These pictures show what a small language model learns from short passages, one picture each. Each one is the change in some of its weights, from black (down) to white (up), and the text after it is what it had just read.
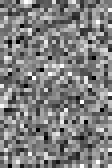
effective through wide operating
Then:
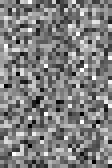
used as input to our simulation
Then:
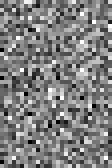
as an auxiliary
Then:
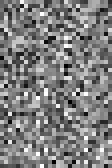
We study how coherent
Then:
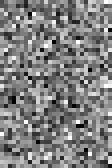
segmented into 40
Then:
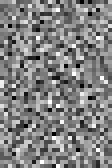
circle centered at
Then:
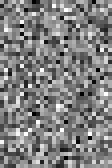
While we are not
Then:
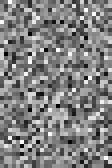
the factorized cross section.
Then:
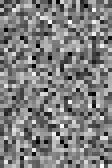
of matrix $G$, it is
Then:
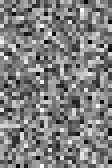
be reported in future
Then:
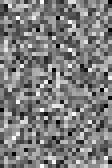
hardly respect the
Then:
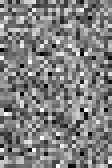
found in other tropical regions
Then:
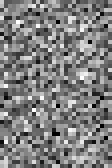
in the perturbing potential in
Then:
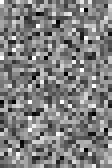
before handing out the
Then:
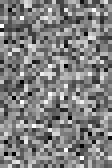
data and traffic control
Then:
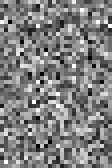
generalized Bernoulli
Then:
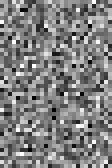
schedule training
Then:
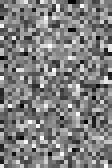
autonomous image
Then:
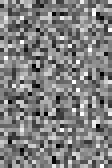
are at their highest at these
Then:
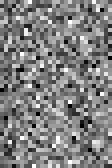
reached, the correct
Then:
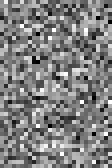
depending on the problem depth
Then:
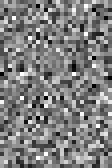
$\mu$ map gives an
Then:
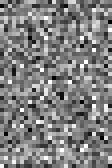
result of the slight excess
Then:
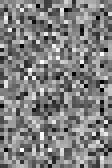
Let $C\cap M =
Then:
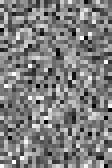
be true of references
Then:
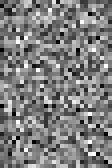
static scalar field, which
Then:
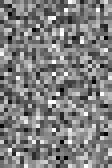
A_5 and B_5 are
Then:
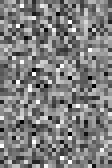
by all shareholders 2
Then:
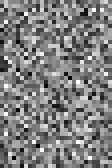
/ Yearly -
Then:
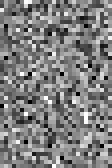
mortality due to adverse conditions
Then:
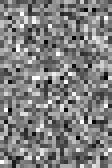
One noteworthy
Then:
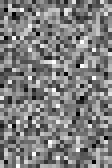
as \begin{equation}
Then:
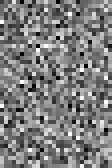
configurable weather parameters
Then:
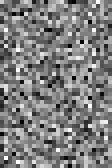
(DFT) with the
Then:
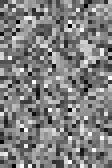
of the $k$th row
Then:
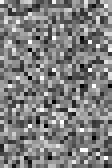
determined with the methods described in
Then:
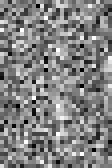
$\Omega$ versus
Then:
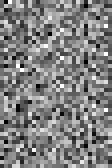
two dimensional space time.
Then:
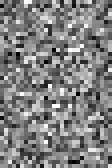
where a flip just
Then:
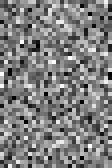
a suitable distribution to control the
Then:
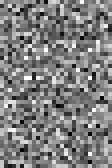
entrenched in our
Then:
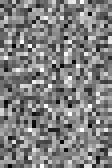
in the bank, thereby
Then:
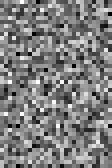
seed has positive effects in
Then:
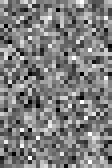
universities [27]
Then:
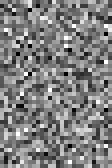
with time. We discuss
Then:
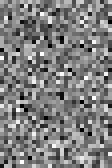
The extensions of the
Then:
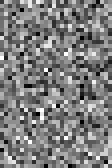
larger luminosity and
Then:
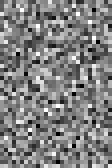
new rivalries within
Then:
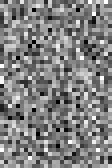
of abstraction,
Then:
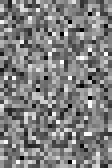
in QM violates the
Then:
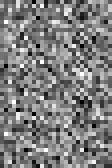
\end{definition} {
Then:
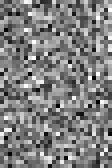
not present. The second observation is
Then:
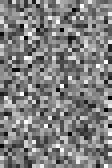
without porosity because of
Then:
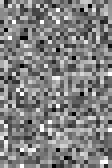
Resilience Plan
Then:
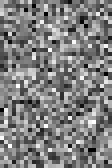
the solution will require the use of
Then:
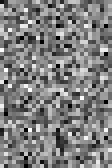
R, Ahuja
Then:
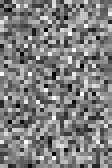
and $s$ quarks should
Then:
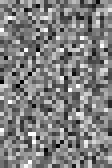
large transverse momentum
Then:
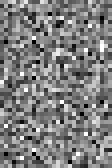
three meals I don't
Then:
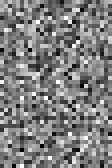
associated with earthworm
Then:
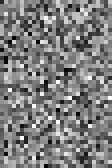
3. The use of general
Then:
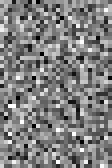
also grateful to Dr.
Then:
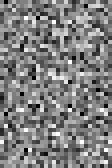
$c>0$ such that
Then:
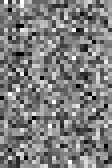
management intervention
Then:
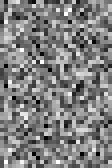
\end{align} Let
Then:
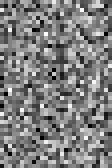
consequence, we obtain the following
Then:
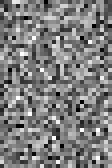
0$$ The last integral is
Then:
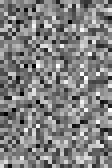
at the substations. In
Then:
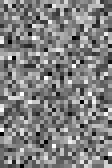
the two extremes that we
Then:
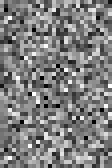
number $R(G)$, which is
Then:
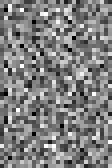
Now, \begin{eqnarray*}
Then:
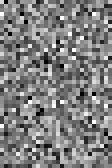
assigned premium,
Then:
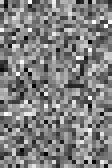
(potentially to zero) in
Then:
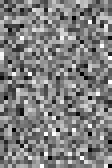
in degrees (after
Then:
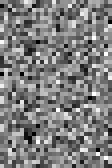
wellbeing as the author
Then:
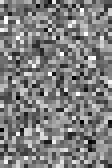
then there exists a cycle which
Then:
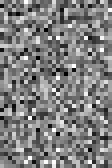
has been made that the optimal
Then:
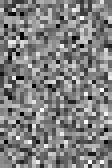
flat substrates, respectively.
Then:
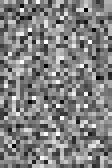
the ro-vibrational
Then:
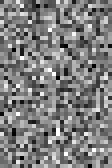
+ 7N\alpha ,
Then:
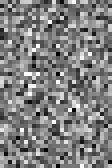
on the hardware reference
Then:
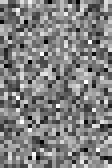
stems from the limited
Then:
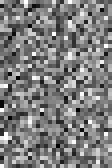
changes, the evolution of
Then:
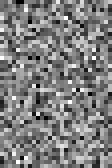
measure it follows that \[
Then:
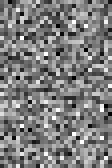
trends of the $\langle
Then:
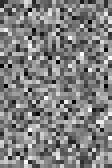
monotone systems with respect to
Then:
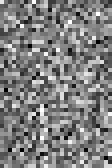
the coast. Determining the
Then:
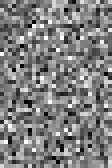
the bacteria species
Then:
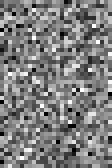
sets that are alternatively
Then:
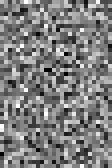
subgroup we infer from the
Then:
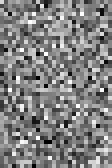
&\left\{ \begin{aligned}
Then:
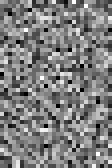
which are basic for all standard
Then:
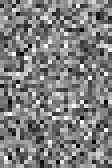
of time when a pixel can
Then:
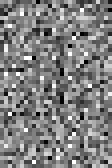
see that $T^n$ should
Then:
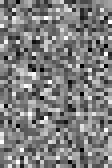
toward more compact,
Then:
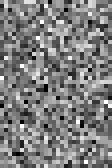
the vibration-based
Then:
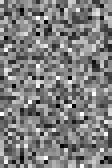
form $$\mathrm{p}_\ell
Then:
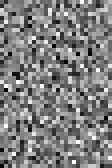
hormone treatment has been
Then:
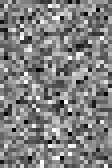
j,k\le n.
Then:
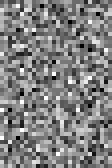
impact of restructuring and
